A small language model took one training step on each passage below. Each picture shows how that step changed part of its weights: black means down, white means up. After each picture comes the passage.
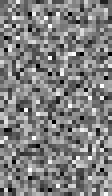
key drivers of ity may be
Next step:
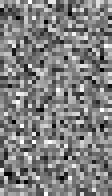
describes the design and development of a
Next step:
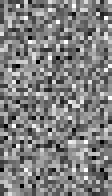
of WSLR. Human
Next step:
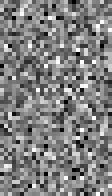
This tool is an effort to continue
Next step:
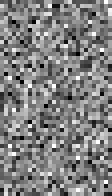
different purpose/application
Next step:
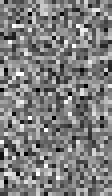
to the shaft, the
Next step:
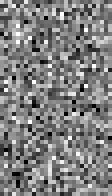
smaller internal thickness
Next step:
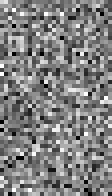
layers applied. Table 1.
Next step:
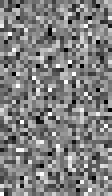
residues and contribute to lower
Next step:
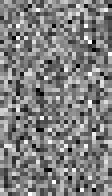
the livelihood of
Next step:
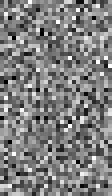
to be locally printed in
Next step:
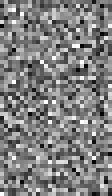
relationship of larval shell
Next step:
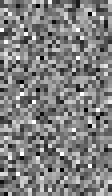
To inspect the trends of
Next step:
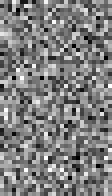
the in silico technology
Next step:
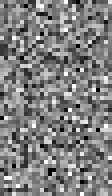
see a clear opportunity
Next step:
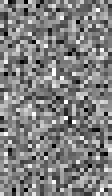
We have learnt our lesson, and
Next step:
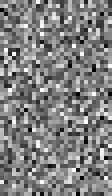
which is represented uniquely in the
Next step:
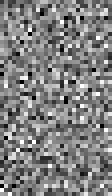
of a period audience. Until
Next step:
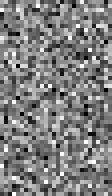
this model is already valid in
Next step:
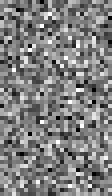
using percentage and frequency. Results
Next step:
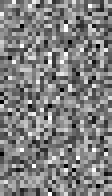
significations. "*Why
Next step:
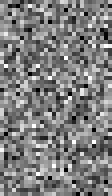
to examine a motivating factor
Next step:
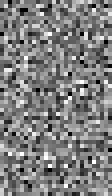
to international markets with a
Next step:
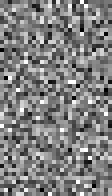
considering both proprietary and
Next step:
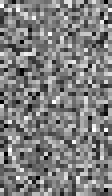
data analysis. Initially,
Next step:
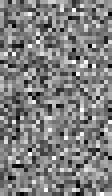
process of elastic wave
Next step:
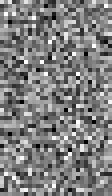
to guide students and improve their learning
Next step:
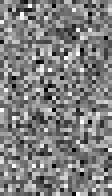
as straining, sedimentation,
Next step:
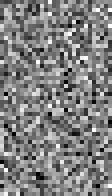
Visit to library was
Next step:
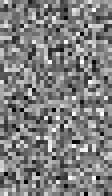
challenges intensify during the
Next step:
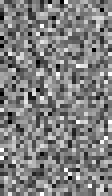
used. The results of overall
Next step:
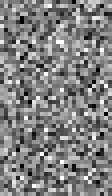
they mean by “the less extreme
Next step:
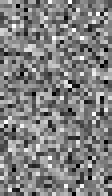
Schrodinger equation:
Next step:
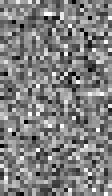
Choquet integral is defined
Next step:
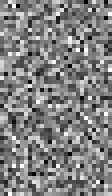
offering - Level of data
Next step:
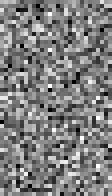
population lives in rural areas and
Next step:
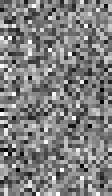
Sälzer and P.
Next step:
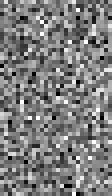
experts. Then, media
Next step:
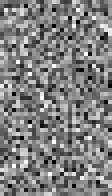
Jonathan Lautze
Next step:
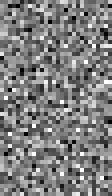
climate as motivating or
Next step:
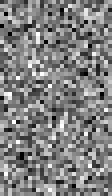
essentially define open data.
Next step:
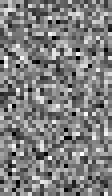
is made up of 17 partners
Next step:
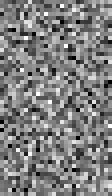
usual. Spreading various
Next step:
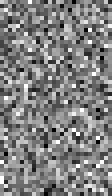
of Co(III) with
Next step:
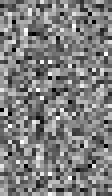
with nature of traditional
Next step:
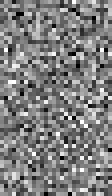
Matrix Scale
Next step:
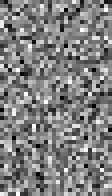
maintain a logical model of
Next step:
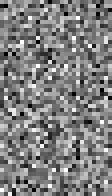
global scale, wireless
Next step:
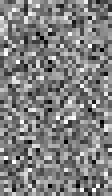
effectively in distinguishing between
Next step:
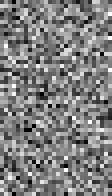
kinds of DDoS
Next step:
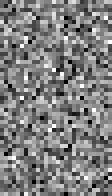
others or express their own
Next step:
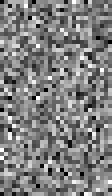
external views.
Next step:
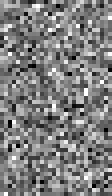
2. The expected band size for
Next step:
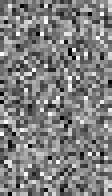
decisions. Because of
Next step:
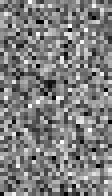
progress in the performance related to strategy
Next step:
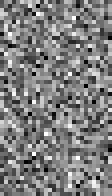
purposes which indicates the close
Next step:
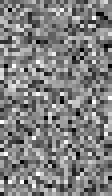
this manner *Samandal*
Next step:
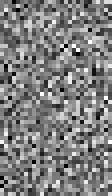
poor responders.
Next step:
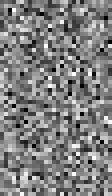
attractive candidates for
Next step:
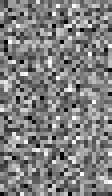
(SRA) database under
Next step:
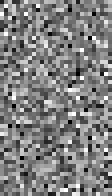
decrease in the surface area of the
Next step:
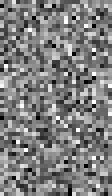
Radon represents about
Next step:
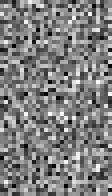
the coal input in the
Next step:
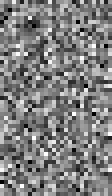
N. Tchana:**
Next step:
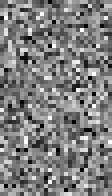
and debates, and obtain students'
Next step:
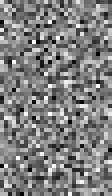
the nature of the asymmetric
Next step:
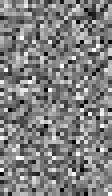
October 2024 Finally
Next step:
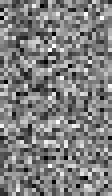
and other characteristics. There is a positive
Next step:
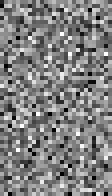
UABC NABC
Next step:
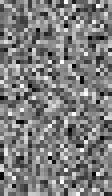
scales smooth and
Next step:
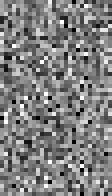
is also not found yet whether there
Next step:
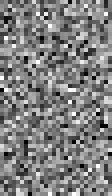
product Montyline with the
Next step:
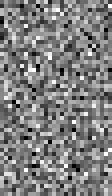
the original "founding
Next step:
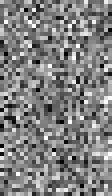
After the compilation of the
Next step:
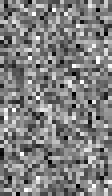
oceanic water waves
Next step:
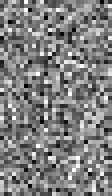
included in our study is required as these
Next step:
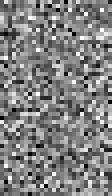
including reallocating quota,
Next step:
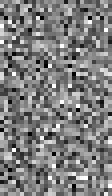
results. It's worth considering
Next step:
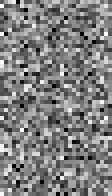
(Merchadante), before
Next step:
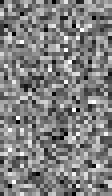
proton rates are fit as
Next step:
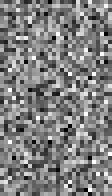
policy and knowledge on how to cite
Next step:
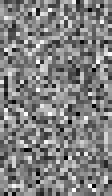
the time of writing is a further
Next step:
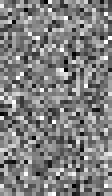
inorganic compounds (Table
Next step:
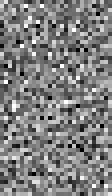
of the Acoustical Society of
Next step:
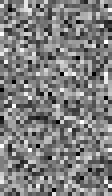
includes geomorphological
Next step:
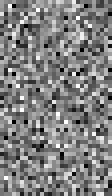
intake of such counterfeit
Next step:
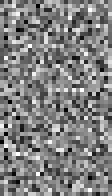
however, they can affect the health
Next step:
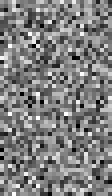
remains influential. It offers
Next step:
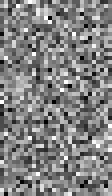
system. The example machine cell
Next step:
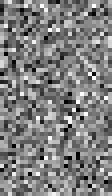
media to helping produce
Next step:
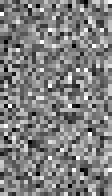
timely detect and respond to
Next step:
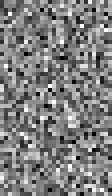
Memorial Colleges
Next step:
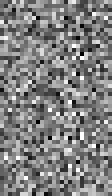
providers owned by one of the
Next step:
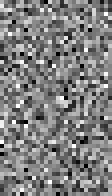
Organic and inorganic
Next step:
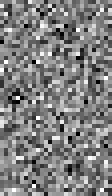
just passed the placement
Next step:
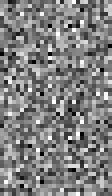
of teachers surveyed,
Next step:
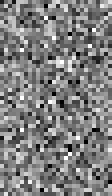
AI tools contributed to the
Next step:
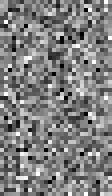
decision-making and reducing
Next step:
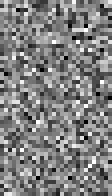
for Windows²⁴ and
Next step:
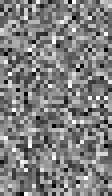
downtrodden students will
